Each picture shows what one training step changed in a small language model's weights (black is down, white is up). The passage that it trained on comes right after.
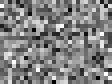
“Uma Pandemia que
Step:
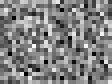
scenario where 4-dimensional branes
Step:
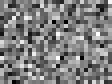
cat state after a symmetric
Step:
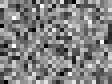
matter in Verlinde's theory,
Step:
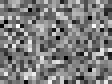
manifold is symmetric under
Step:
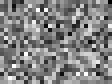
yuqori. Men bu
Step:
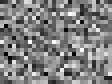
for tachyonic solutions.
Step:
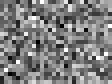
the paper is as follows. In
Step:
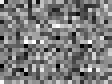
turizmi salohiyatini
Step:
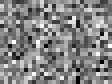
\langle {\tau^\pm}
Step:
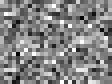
of Rome, Via
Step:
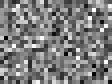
road at $M$ is
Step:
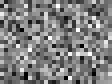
role of vibrations,
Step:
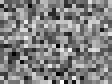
involved in. - How
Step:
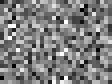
muitos jovens estudantes
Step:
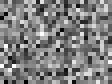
robust features have the same
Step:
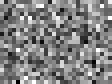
of the ten replications;
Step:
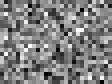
conditions for the scalar field
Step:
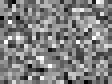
the solution. In figure 8 we
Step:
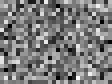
components can lead to widespread
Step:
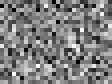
residual RNA and
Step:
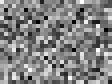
over 90 hours on
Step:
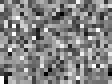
mission objectives and
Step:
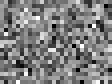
single period of star formation beginning
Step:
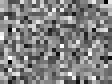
y Peacor,
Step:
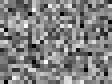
tilni o‘zlashtirish
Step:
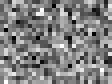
Grandes Hotéis
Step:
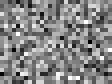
to show the variation which might
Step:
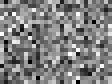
va tasniflar ham
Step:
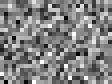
(for fermions).
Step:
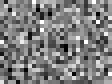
sensitivity to some target
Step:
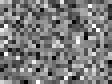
saqlanib qolgan
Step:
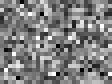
from the center. Fig.
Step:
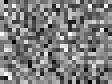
execution feedback,
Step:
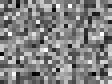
suhrkamp taschenbuch
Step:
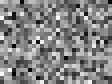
pressurizada. Os
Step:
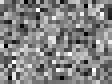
«Adibi avval»
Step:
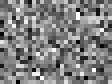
similarities with the one
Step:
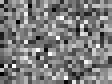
читання у різних
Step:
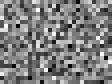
repousser les limites
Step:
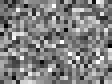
the optical reflectivity of
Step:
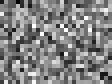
in and affection for the
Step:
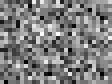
is well known that our double
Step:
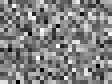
it is impossible to
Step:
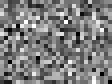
of economic growth.
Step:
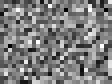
qonun buzilishga
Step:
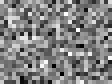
Office 61B,
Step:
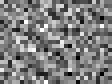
theory in which spontaneous
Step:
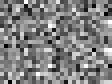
centralized architecture model
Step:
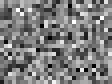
masalalarning yechimini
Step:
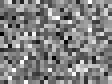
Terms” (Medical
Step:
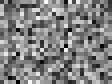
to the noise floor of the
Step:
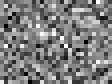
the peak value are highly
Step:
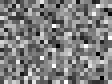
source importante de revenus
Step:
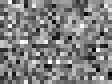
gektarni tashkil
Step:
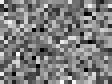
до фонду бідних.
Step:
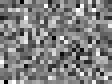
% Surround figure environment
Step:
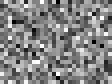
projektu GA UK
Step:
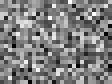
care ar însemna o
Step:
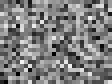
to the technical condition of the
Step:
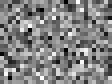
O‘zbekistonning xalqaro
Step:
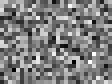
adalah pengembangan
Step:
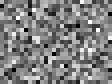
que a montagem de
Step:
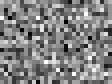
paths thus obtained are finally
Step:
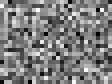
fonik metod.
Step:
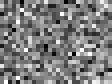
of compound probability prescribed
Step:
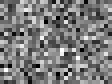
through the size of their closed
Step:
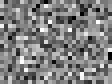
the pump body. The first
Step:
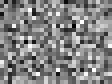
for financial support.
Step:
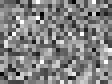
model behaviours to be
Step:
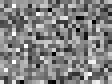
palavras: contribuições
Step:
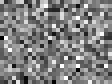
створення системи
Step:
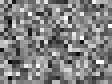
resistivity $\rho_{c}$.
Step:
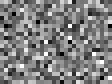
mode coefficients. The proposed system
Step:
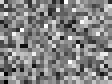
geometric computations, while the
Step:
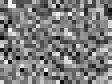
precession measurement with small magnetic
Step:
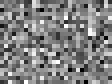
ilmiy asosga ega
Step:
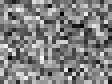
similar to 0.05\,\% for
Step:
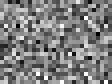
for ongoing support of his
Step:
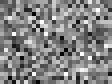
& Development*
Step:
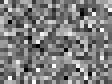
van de kinderen wordt
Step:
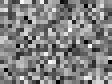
водный объект,
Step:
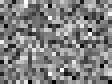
aberration orders.
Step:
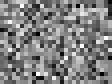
LU acknowledges support
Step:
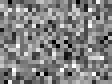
p. 30. En este orden
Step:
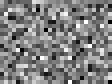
the Bassel functions. The
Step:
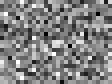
oila bilan hamkorlik
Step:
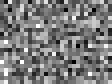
challenging part of variational
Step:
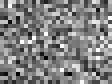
2. Pro mistsevi
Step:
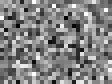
sample $s_i$ from a
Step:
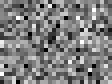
union’s Horizon 2020
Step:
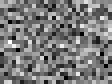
kuchli fuqarolik
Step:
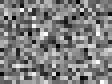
was supported mainly by the
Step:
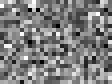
modo estremamente
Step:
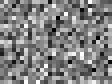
bormoqda. Shu
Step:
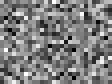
ёшлари” каби
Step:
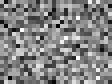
coupling limit, i.e.,
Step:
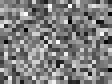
en base a registros y
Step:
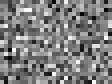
on the effective temperature makes sure
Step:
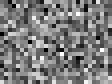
paga menos que un
